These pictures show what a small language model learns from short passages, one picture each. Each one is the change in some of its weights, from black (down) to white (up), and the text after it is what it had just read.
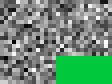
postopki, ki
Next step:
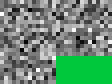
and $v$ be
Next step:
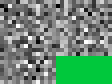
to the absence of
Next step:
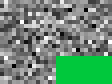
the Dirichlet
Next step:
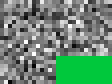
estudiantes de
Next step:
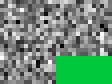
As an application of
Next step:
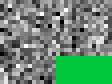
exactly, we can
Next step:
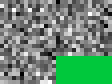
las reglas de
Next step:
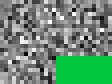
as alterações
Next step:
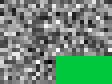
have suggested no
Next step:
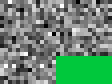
w$ for $w
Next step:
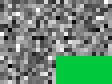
In this section, we
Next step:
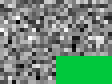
simplicity, we only
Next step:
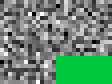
to arrive at a
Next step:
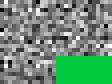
all points $\xi$ with
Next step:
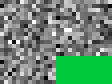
A. Laptev
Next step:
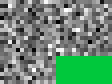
on the shape of
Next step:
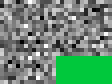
is a tree. For
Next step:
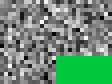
AT: nach
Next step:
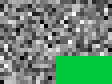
\eqref{equation m}
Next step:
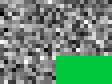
loosening and
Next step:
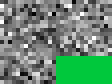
allomalar Abu
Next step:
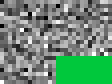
of all policies is
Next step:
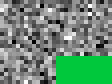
todas las
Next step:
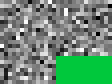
utilizando o
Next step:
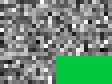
Q_\be$, it then
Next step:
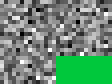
is associated with
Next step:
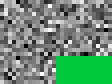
invasiva em
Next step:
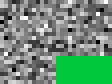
existing literature
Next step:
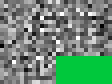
or practical
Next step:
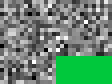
Stirling numbers
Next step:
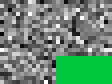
of that family
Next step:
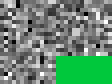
à mudança
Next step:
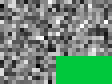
framework for
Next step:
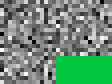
of such maps was
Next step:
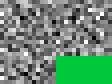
set of weights of
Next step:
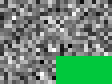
The second series above
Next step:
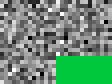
a gente está em
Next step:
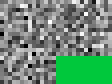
a pessoas com
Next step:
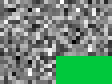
the $\sigma$ function to
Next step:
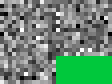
\ees is connected
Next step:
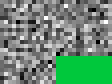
всего при
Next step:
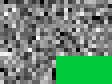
uchun xos.
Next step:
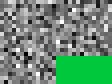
que tienen para
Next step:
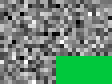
place close
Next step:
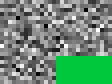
the numbers of positive and
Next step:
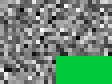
for every $x$ in
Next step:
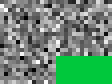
Halunko V.
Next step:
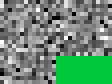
O período
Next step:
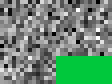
dalam peristiwa
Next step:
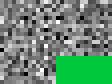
and rely only on such
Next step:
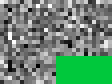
spanned over $\mathbb
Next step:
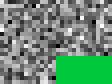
mais lidos,
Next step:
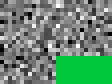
y Fonte:
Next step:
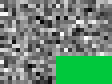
prime power
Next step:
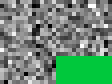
differential equation. For {\it
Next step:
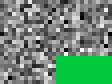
\end{equation*} and
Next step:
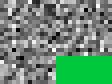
el desarrollo
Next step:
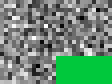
representation splits into
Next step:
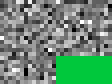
\end{theorem} The
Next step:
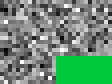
$z$ coordinate
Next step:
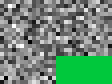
by the property that
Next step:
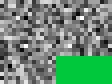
in the statement of
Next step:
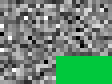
of a new white
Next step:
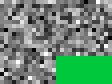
dos homens) mas
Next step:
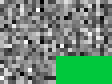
alomati uning
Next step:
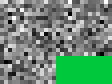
legal facts in
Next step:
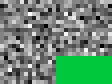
refinement of the
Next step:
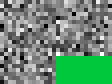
Olig2 и
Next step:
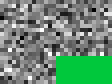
при Главе
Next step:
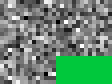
approach giving a
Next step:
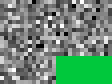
one observes from the
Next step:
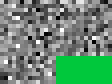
is up to a constant bounded
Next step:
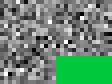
en omwegen in
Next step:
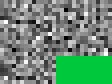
в другій
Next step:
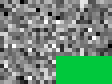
and Quantum
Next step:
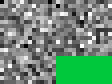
invariance of
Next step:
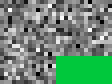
complejidad. En
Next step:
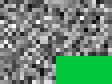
which has an infinite
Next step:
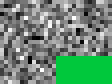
that it exploits
